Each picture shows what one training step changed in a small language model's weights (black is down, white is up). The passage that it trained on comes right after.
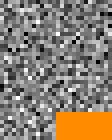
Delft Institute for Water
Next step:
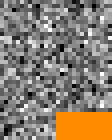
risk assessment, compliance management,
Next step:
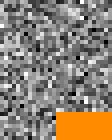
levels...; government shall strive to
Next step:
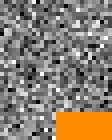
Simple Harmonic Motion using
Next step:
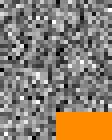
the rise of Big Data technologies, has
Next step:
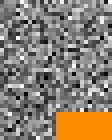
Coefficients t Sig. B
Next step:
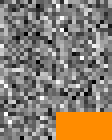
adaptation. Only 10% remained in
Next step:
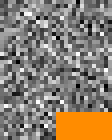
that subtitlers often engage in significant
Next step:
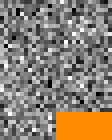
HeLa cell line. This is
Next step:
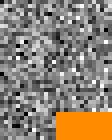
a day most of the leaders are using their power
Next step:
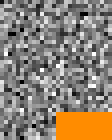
to people's subjective judgments about
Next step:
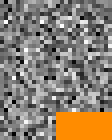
room-temperature μ -PL
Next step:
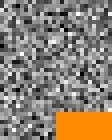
is essential to draw the sampling
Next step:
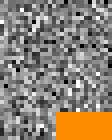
mellitus ,Thyroid
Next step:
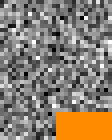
such environment, we show that students can learn
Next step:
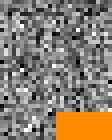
for small scale textile industries where
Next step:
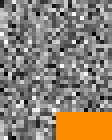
the optimal delivery time to maximize
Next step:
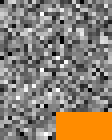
in the available time depends on the biomass of
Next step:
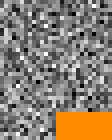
current experiment, we measured trap efficacy
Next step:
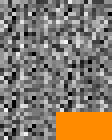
characterization. 3.3.1 Gram
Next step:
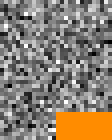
Patel Radar Division U.
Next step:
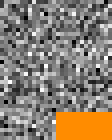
next stage is to carry out training data by
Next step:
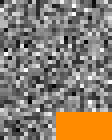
an integrated programme to control the pest.
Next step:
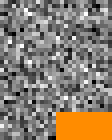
others that curriculum planners should
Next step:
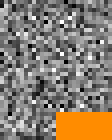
learning of pre-service teachers. 1.1
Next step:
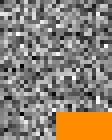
in trying to win his family's
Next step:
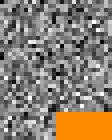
of force field, simulation box
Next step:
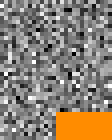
skin particles, bacteria (up to
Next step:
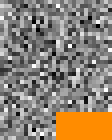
Miglitol to be taken once
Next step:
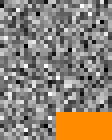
what should be the priority sequence as per
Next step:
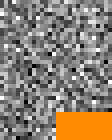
Hip Screw, and orthopedic
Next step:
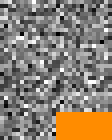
proposition asserted the performance of platelets
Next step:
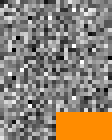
nonostante il dialetto delle
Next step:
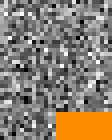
wells with an untreated control. 3.
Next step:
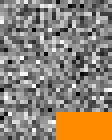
in repainting the walls.)
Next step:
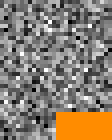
institutionalized and needs to be supported by
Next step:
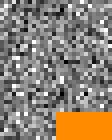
methyl alcohol, ethyl
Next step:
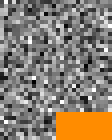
confirms that they have understood this
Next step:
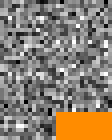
(RCP2.6). The results here
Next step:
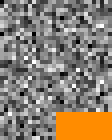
memory for our computing devices. Once we
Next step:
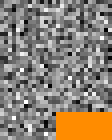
giving a false high count, potentially
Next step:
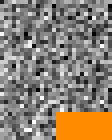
for use in other high value applications.
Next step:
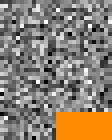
illegitimate RICs, which
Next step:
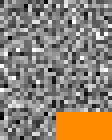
view business as a system allows us to analyze
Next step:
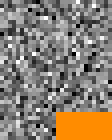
[11]. Teachers must adapt their
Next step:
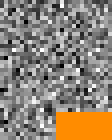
post readings in the experimental group with the P value
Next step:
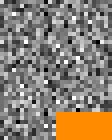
Uzbekistan, identify the
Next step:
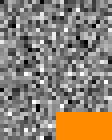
of the findings is that data analysed in this
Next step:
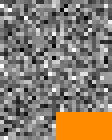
mycelium in clumps of
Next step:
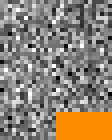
containing octyl alcohol increases the
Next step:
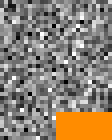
CFRP laminate. The following
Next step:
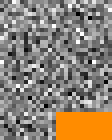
smoke on aircraft, which should
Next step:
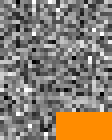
funicular segments of antenna
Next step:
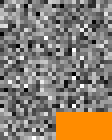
this requirement and can be applied without
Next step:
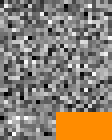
study, the Tenjin mall in
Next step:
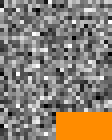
discusses the element formulation and presents
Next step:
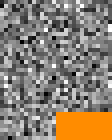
real-time display of the cast
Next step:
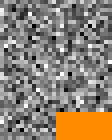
configurations, and 21% disordered
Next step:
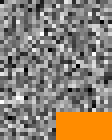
for medicines among the individuals in
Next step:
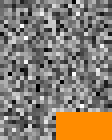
a neoliberal project undermining
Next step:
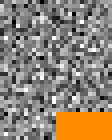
(2.68) and cluster VI
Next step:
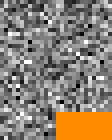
study begins after taking the consent of the
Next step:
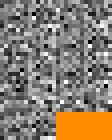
НОМЕР 1
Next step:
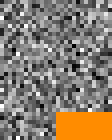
required. Vegetables are annual or
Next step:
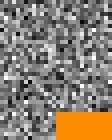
Kristina frightens and looses
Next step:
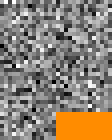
all ten classes, facades and roof
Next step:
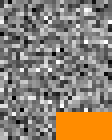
workplace environment and patient care [30].
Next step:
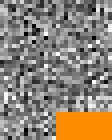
850 active plant species that are toxic
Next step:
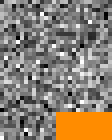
in the dependent variable can be accounted for
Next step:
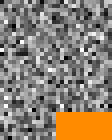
of these approaches, simulate
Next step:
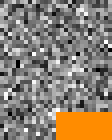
infrastructure. The set of base
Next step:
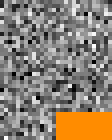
scans, and it does so by using a deep
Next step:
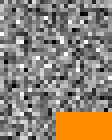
and anti HCV reactive blood
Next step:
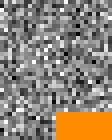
represents number in its own digits.
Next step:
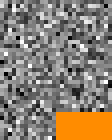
IFNGR1: interferon
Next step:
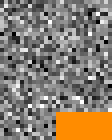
study. With a self-developed
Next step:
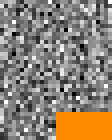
can be concluded that hydrolysates obtained
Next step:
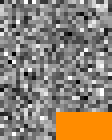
and only then can an inference follow, translating
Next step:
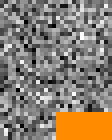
polymorphism of primers across sets,
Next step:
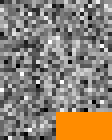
at presenting a global outlook on the
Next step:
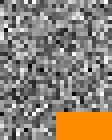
and experience. The large number of mothers in
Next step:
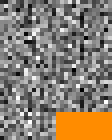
mutations were recorded in *B.
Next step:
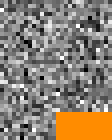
youth, Shabende was also interested
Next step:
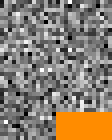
female students taught statistics using
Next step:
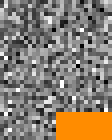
following Table: Target Groups
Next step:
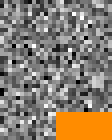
start-up initiations. Conclusion In order
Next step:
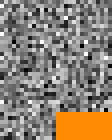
100V for 60 minutes, then
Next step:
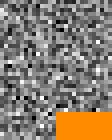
electrical conductivity of the soils in
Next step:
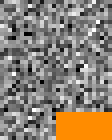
there are statistically significant differences between
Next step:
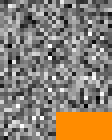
Digital Twins as a guide to activate
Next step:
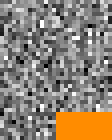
home-based dynamic hand splint for
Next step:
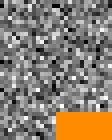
**ISO3:** provides the standardised
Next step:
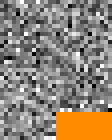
are given unequal access to these
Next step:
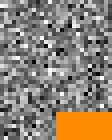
and 53.8 μm , respectively. These
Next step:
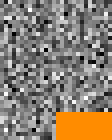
(at presentation): elevated serum total
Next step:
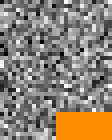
to those obtained by the tests. B.
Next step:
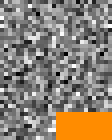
they think that all friends of their
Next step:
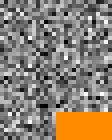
indicated that elevated SUA with
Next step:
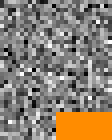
however poor long-term memory
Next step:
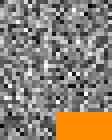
also the complexity, of consumer electronics.
